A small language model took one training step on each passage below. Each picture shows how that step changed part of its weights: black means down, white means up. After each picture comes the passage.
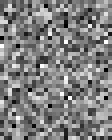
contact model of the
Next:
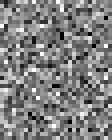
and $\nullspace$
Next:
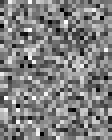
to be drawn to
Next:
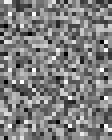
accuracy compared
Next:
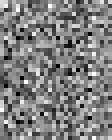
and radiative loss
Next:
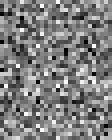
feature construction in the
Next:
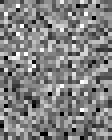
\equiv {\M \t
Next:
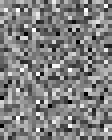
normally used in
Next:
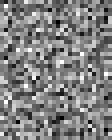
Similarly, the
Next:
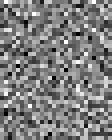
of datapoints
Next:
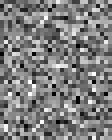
our numerical algorithm for
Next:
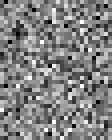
a vortex as
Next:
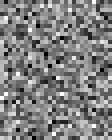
(II B) theory.
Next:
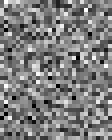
from the universal
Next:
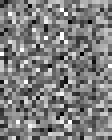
workflows through
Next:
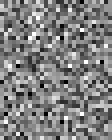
and test an interacting
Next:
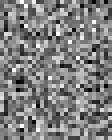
any measurement taken
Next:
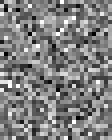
for \ttbar production
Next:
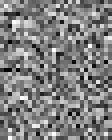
nesting, much
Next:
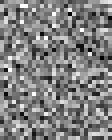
300 K data and Figure
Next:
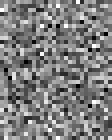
black hole is a
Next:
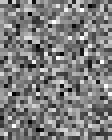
with the ones describing
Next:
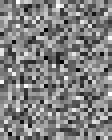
are often referred
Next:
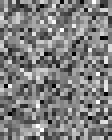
the low abundance
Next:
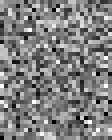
LHC can be
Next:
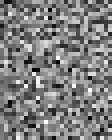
the performance of the identification
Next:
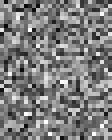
while making the 2D
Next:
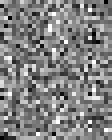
Trylayer has
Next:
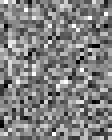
numbers of noisy
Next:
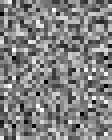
c show an example of the
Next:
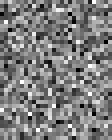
``d" marked
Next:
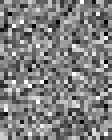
in order to prevent
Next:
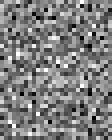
for the insulator
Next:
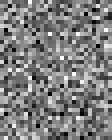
\sum_{n \leq
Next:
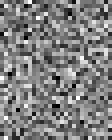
order expression (which
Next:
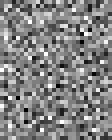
the lattice theory.
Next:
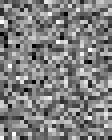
perturbation effect on
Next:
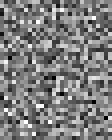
diff}$ and $\langle
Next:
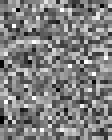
singlet projection,
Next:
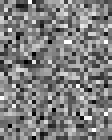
absorption lines. To
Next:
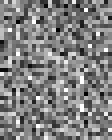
to assess whether
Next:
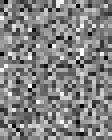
of single measurements. In
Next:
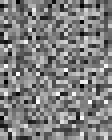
momenta. A separate
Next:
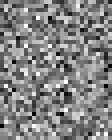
More reliable data
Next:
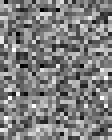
by case, the possible
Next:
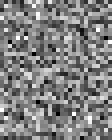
the value of $ef$
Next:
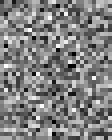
full description.
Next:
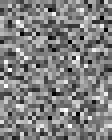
of points below the
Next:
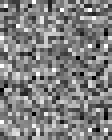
time slot, which
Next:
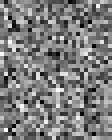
\rho N},\qquad
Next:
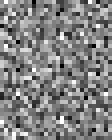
tasks, we
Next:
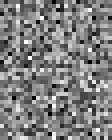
system of a Newtonian
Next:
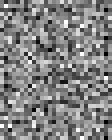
& \ast & \ast
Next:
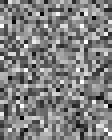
which arises from the
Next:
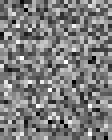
three fine-structure
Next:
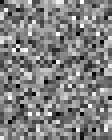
the end. For each
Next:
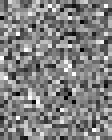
no one party can
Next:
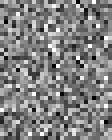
as Gasp and
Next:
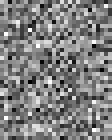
one ball of the same
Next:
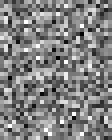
model, the Hamiltonian near the
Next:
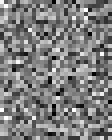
form of $S$ defined
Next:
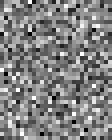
respectively. The first and second
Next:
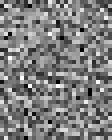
compared to the exact
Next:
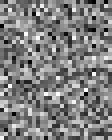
direction centering
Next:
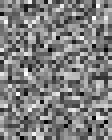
not be as simple as
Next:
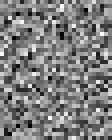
remainder of the
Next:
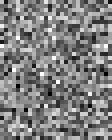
kept in mind
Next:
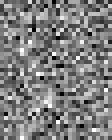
both transition states near the initial
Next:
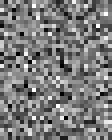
exciton confined
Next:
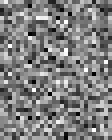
solid lines denote the
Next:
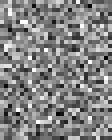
of payments without
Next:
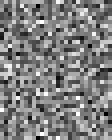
condition} are shown in Figure
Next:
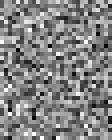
was not the case.
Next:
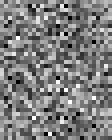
project measurements represented
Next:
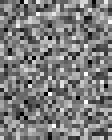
of the entropy current
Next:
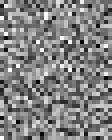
impact in many
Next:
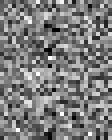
the residual
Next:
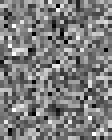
essence of the
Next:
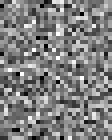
both antennae corresponding
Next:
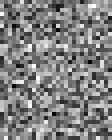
in the four Pion
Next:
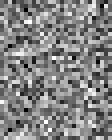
also a theoretically
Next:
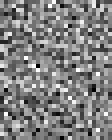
on a 3-mm
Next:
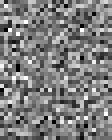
conditions, ground state
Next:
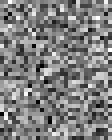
The duality relation
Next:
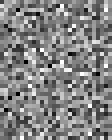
a classification
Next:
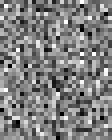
For any given content distribution
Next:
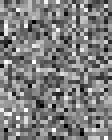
$\mu$s resolution
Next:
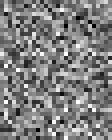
simulation volume,
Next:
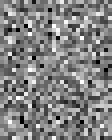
\ee so for such
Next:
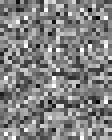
Klauser, In
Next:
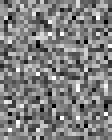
-\frac12 \right)
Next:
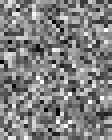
cavity modes in
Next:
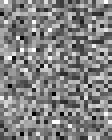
way still
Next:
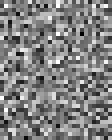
strength, the
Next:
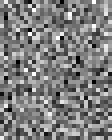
Typaldos et
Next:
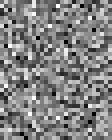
well suited for a
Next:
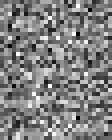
the bottom of
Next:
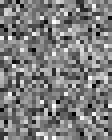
LR (See
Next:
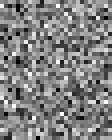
transistors, in particular
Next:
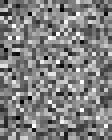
observes a suppression by
